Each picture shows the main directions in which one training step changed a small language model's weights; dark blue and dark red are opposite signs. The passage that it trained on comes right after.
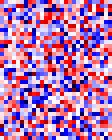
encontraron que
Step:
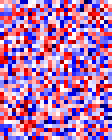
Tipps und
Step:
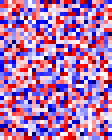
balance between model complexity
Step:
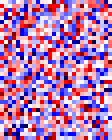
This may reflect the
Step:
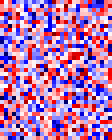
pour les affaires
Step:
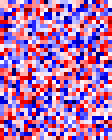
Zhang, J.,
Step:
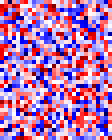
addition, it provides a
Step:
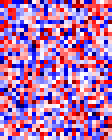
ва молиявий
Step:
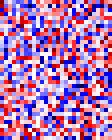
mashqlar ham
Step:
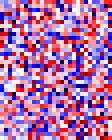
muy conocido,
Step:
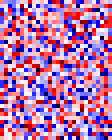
age estimated for the
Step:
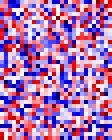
composé ou associé
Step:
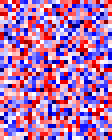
and SMOTE
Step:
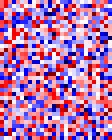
foizga tushgan.
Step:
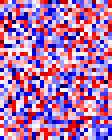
de pacientes,
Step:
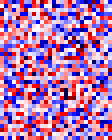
da música
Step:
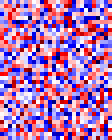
each of the particles and find
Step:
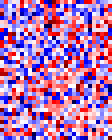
Chiave 2 -
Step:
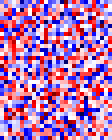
odłowów i
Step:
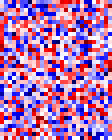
& Allowed cases\\
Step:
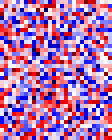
A_\mu$ is the
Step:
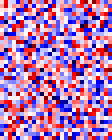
$N$ than the
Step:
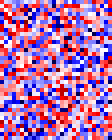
shaklida xuquq
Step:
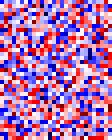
at several hundreds
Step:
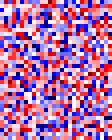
droit international est
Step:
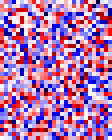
a Marzo de
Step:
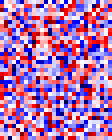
an iterative procedure
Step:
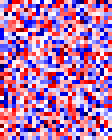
o'z fikrlarini
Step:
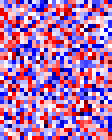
likely the shorter
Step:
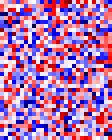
consistent with the relatively
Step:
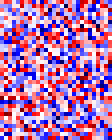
can be entangled with
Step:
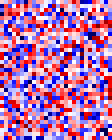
1. Clayton
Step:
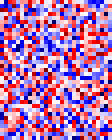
группы в
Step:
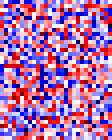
nur einmal
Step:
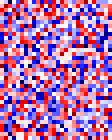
model also describes the data
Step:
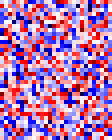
в школе,
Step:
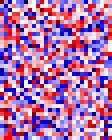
K. Introduction
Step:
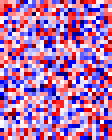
will return and that
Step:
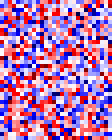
& & & subspace
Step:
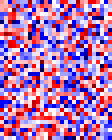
is the magnitude offset
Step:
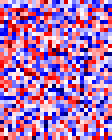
acciones para su
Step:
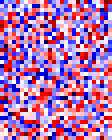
materialen die ze
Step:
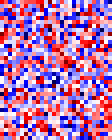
jarayoni quyidagi
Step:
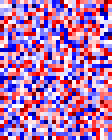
normalize the intensity
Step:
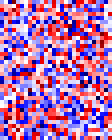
represents the power spectrum of
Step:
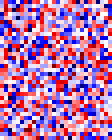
delay peak in the
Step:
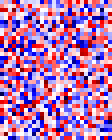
and the derived stellar parameters
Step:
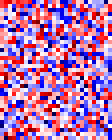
\textit{in situ}
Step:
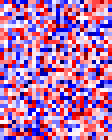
clumps of young
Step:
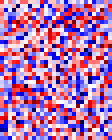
of the WLOs of
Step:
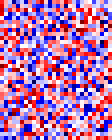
lead to fines for the
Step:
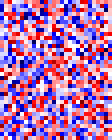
no acesso ao
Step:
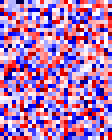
olib kelishi mumkin.
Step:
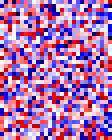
zero within uncertainties and
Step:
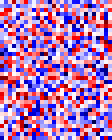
rather assume a
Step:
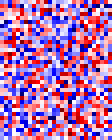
oliy saroy
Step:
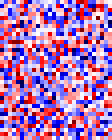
objects in these
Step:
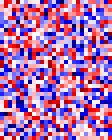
number densities are
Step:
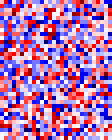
the star can be larger than
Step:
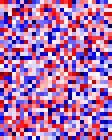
is known about the physical state
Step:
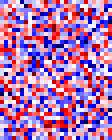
estranhos e
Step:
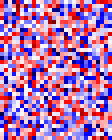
иммунология //
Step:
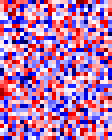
need, in total,
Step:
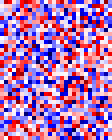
немцев и
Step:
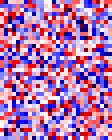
das IFS in
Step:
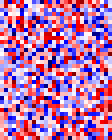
parameters were set to the same
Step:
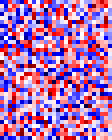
the electric field resulting
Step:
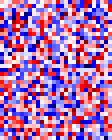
само още
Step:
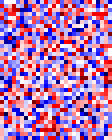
effects bridge this
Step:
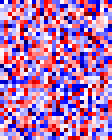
los miembros
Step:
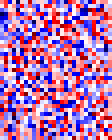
be injected or
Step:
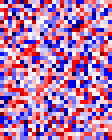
hisoblanadi. Global
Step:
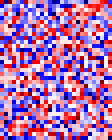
based upon work from
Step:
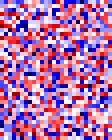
large samples with accurate
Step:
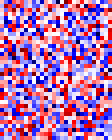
leptons and large
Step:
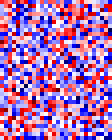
familiares em
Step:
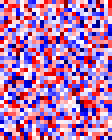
&different &
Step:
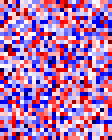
is essential for efficient
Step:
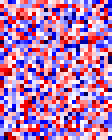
\item Transport
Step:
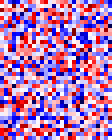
torpezas no
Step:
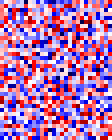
bu haqiqatan
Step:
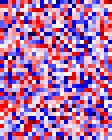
the contacts on
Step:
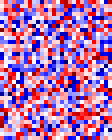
on the examples of
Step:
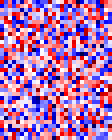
- عدم
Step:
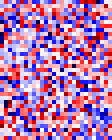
physical quantities will be
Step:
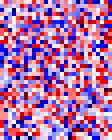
or data augmentation
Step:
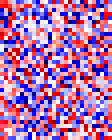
Teacher Training
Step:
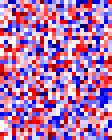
Research (CIFOR),
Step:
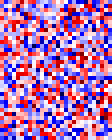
of a simplified model
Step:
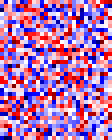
the quantum states. By
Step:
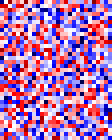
DUSAR M. &
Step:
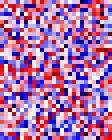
b) membentuk
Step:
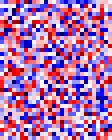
or more samples) the
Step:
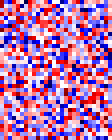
що людство
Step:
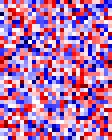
bars are 10 mm
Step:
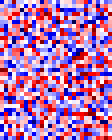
global symmetry of the strong
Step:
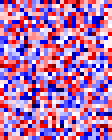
related to the internal energy
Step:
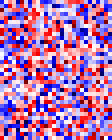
олиб бориш
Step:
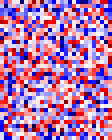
data analytic tasks,
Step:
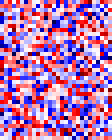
uncertainty is
